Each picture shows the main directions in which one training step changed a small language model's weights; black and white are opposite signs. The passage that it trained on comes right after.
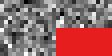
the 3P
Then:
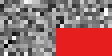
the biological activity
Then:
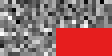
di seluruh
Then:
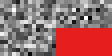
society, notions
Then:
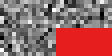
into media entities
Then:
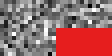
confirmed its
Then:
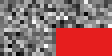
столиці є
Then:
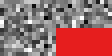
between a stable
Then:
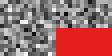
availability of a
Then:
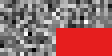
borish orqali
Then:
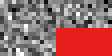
3 shows the
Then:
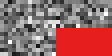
dos professores que
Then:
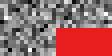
Bangladesh it is
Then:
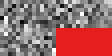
run in different
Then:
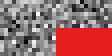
Lui and
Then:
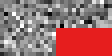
character. An individual
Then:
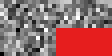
do estudo foi
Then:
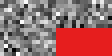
become the key communication
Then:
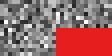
are most frequently
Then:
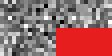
30 minutes
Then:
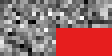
uchun shu
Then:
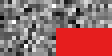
vositalari va
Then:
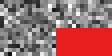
that there is
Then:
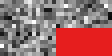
aloqalar ilmiy
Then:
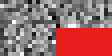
Shuni aytish
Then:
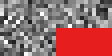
most natural choices
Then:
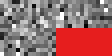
study because the population
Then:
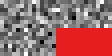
of 15 participants in
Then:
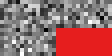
future progress. These
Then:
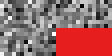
mismatch and
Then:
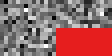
sur une partie
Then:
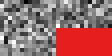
the F0
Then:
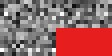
including Managed
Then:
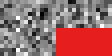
proposta a ser
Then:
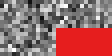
network journalism,
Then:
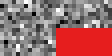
WATI Als
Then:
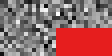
range from small
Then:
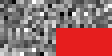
da renovação
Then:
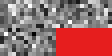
nicht in jeder
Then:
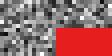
for older
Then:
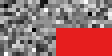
Sum of
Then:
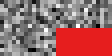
of good management
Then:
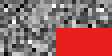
match of the
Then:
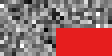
Household and
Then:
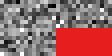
generations. It
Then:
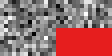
dini ijtimoiy
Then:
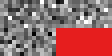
1 Introduction This
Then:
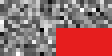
is the case when
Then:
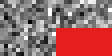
and leverage the
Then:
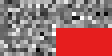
ten participated.
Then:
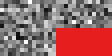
administration Fu
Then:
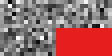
Article Info
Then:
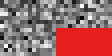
after the resource
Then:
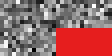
servicios de
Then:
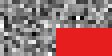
assets was carried
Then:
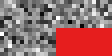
//Academic research
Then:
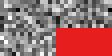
tourists in
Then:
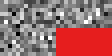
offered for these
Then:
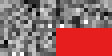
a pour objectif
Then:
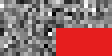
vibration simulation
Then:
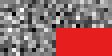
в рамках
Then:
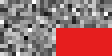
of human breast
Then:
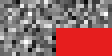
proper growth and
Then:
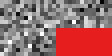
products is put
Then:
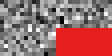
of ideology,
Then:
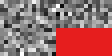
of action.
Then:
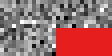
último. Por
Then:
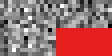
able to show us
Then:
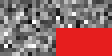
skills, on the
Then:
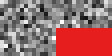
utilization of local
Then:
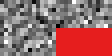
of EBV
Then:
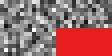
of the criteria are
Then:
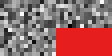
necessitates a
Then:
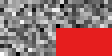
without human interaction based
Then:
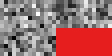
de la veille
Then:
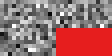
concentration characteristic
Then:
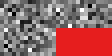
technological development and the
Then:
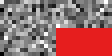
endangered by
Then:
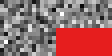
of managing
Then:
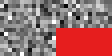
projetos das
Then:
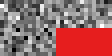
is niet de
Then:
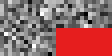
most relevant in the
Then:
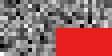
Asset Management
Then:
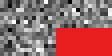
(in particular for
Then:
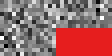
набора для
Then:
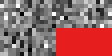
de tales
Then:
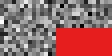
also maintain the
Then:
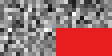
bahodir deb
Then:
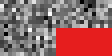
a proteção dos
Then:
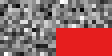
existence of
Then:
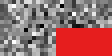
Zeit für eine
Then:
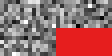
narrative of the
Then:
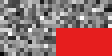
bank xizmatlaridan
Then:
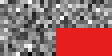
In fact,
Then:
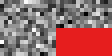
the combination of
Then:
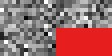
especie El
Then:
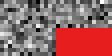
power law,
